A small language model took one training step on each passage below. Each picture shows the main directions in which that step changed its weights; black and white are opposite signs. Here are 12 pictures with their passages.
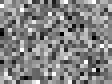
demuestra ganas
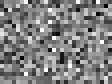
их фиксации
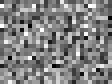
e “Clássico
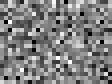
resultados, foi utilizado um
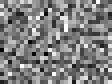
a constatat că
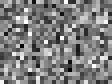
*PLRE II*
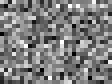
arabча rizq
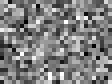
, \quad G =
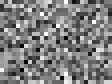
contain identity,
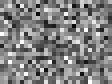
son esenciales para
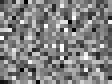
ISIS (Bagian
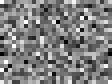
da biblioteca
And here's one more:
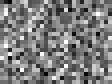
строительство новых
